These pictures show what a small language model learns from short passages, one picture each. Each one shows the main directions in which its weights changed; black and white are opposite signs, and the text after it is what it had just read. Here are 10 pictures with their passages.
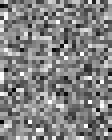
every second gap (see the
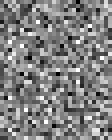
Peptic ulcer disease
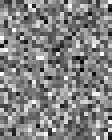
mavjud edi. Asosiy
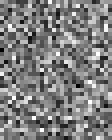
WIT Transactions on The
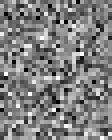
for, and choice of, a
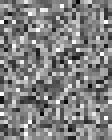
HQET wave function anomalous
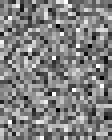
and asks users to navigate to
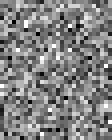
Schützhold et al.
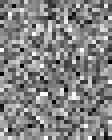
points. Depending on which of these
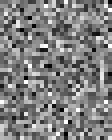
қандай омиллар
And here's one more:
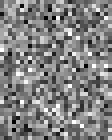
IHON fusion solution. Fusion
